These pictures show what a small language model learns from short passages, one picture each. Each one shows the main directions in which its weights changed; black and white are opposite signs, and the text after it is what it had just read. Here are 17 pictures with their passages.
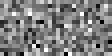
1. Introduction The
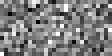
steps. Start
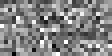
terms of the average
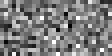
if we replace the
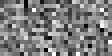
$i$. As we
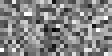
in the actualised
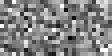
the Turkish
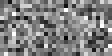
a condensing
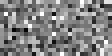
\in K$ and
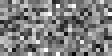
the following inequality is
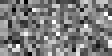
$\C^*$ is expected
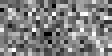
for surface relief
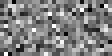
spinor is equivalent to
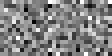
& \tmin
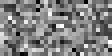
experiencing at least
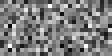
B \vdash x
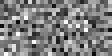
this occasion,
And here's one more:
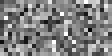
high temporal
